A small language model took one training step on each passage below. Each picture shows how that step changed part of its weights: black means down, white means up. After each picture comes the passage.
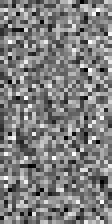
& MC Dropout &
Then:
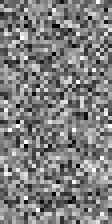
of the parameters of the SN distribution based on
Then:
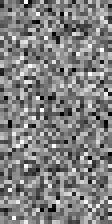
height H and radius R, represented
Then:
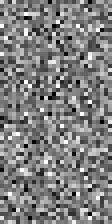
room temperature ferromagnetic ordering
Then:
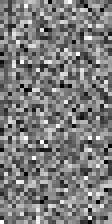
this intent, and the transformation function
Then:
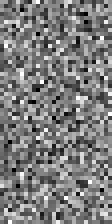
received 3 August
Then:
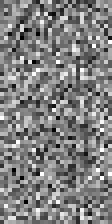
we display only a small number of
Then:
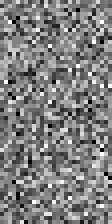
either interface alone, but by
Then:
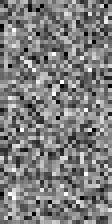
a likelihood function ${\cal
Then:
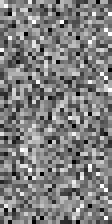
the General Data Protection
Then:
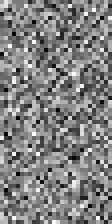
{NoStop}% \bibitem
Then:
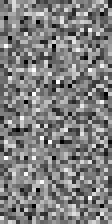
R. Sommer, \newblock
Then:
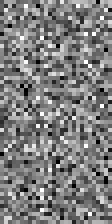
analysis described in sections 3 and 4, we
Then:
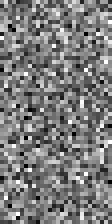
or disformally coupled to the
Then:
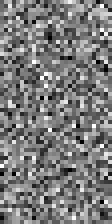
laser pulse, but no
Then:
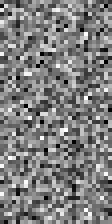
likely possible to avoid this problem
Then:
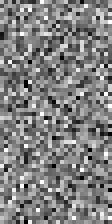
singularities as one goes to
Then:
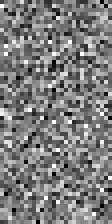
evidence contains a lot of
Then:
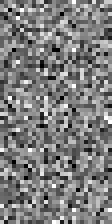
be strong using strong gravity to think on
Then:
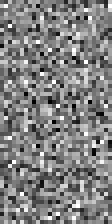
is not $\exp(i \alpha Q)$
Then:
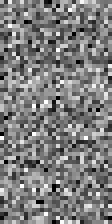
the corresponding evolution equation:\begin{eqnarray}
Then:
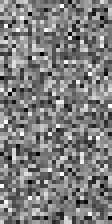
are specified by their right ascension
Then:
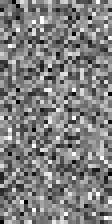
construct this, the Python
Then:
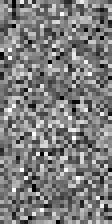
quadratic residue in
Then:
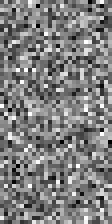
$\pi b_1$ channel
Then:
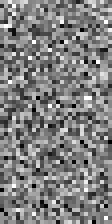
the mixing angel $\theta$,
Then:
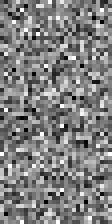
of Lie symmetries is that they
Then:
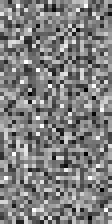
they are the same for all points along $
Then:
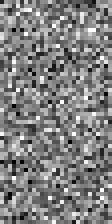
coupling was measured with much higher precision
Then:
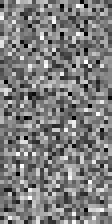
$\za$. In analogy to the
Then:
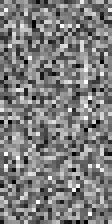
the classical limit $E' = m'
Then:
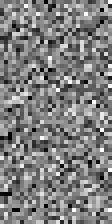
a higher resolution simulation to confirm
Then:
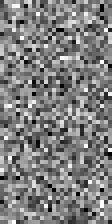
of 2.5\,mm and a full
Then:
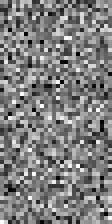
the neutrino temperature. This scale sets
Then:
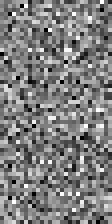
or the time-dependent periodic flow
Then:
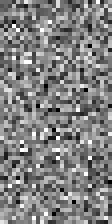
determines the time evolution of the
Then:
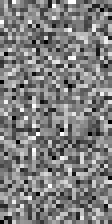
\end{equation} As seen, the
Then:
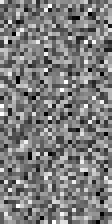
Most important, these decays
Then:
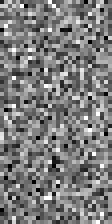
IHP’s open
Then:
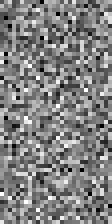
frequencies. The two clocks will
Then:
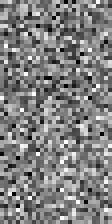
This work is supported by the
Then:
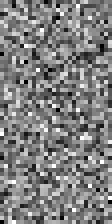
to the sub-micron diameter
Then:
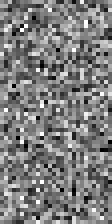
be found for $F_\delta(t)$
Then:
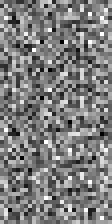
the daily VaR for clusters
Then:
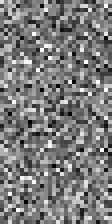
unchanged, but one or two
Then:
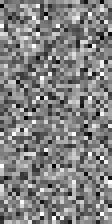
and a weighted Cern
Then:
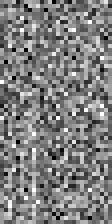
\end{array}% \right.
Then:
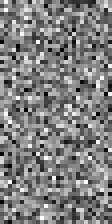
works also have used these data to constrain
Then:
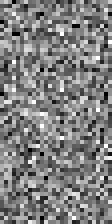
test statistics from the \spore{}
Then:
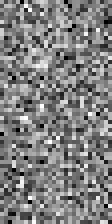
parameterized API requests.
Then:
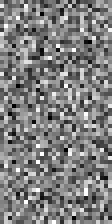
are maximally determined by $\Delta$ for
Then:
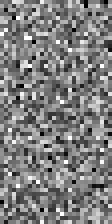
symmetric} (i.e. closed
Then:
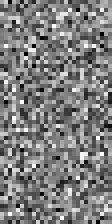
of the cation-anion interaction
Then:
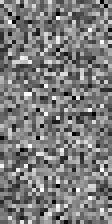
order, there is very little
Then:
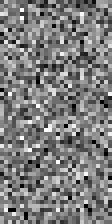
time, during what was originally termed
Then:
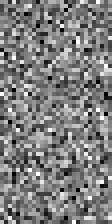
level of gravitational waves. There
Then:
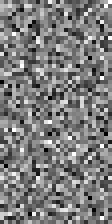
coherence near the Fermi
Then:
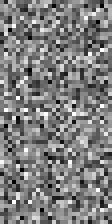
while at larger $s/n_B$
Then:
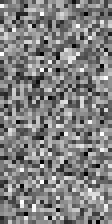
the Schwinger Representation
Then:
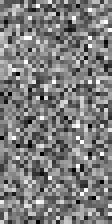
as measured during the 23-24 hr
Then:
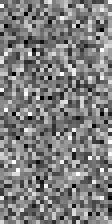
maximum number of children of the
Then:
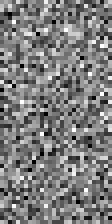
an arbitrarily precise
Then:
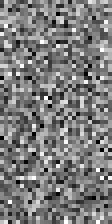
model can be an effective regression prediction
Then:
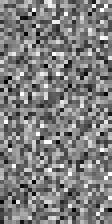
(s) to node [right]
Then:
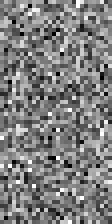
the first row corresponds to the
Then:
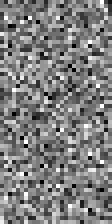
potential $\mu _{I}$ at zero temperature
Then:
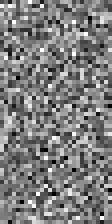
near criticality bears some
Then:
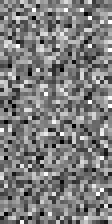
other polarizations, the response is a
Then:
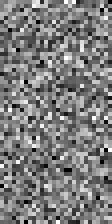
relevant illness to effectively
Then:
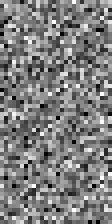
the astronomical community to
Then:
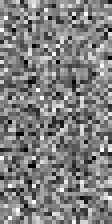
except for the aromatic
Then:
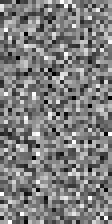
Natural Science Foundation
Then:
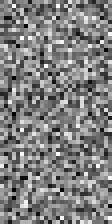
the cross section shows a much better
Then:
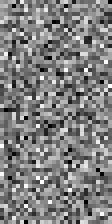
to reduce computational cost compared
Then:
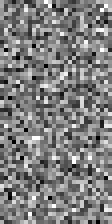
also runs the physical process
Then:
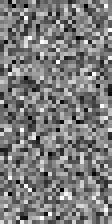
a given port, we first removed
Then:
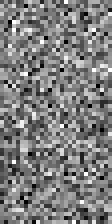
stars harbor novel and
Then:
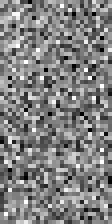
~~~, \eqn\OneCSequation
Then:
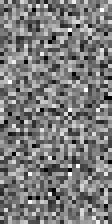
interpretation of this dependence,
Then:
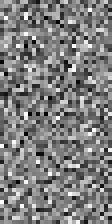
a measure of community stability.
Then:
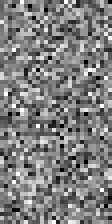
redshift ($z$) according to
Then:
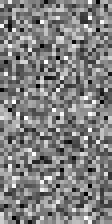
suppressed by a relatively large
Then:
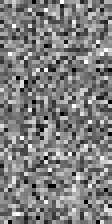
and moduli. The final result is
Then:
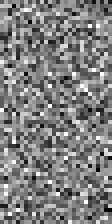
the intrinsic distribution of the measured
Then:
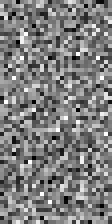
intercept secured communications.
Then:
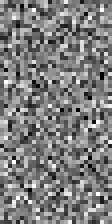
the interpolated function $F$
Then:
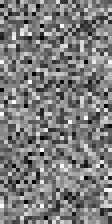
this term may lead to any result in
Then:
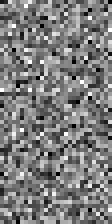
a Coulomb-like interaction
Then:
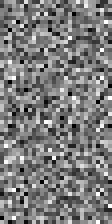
and to derive highly accurate metal
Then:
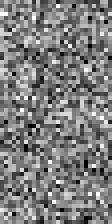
$\Delta N\ll1$, the analytical
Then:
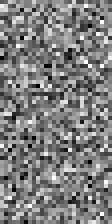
in SN), known as a
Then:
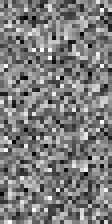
While we don't have a
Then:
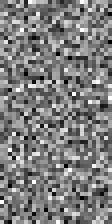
and Lehrenfeld,
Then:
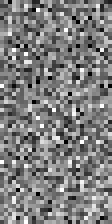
level except for four nuclides
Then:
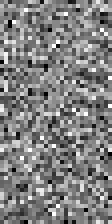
posts regarding weight loss
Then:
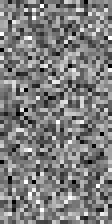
to represent Earth. The
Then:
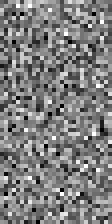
the picometer level; maintaining
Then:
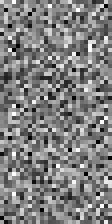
and fruitful discussions. This
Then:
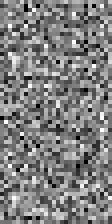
\perp Y \mid Z =
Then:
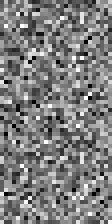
was $20$~nm. To form
